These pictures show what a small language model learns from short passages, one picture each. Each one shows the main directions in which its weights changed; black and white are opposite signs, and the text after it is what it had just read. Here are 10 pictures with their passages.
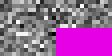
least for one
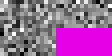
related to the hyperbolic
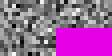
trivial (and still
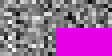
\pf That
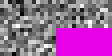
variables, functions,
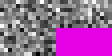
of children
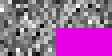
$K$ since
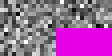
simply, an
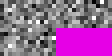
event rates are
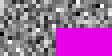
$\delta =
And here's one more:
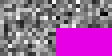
does not make the
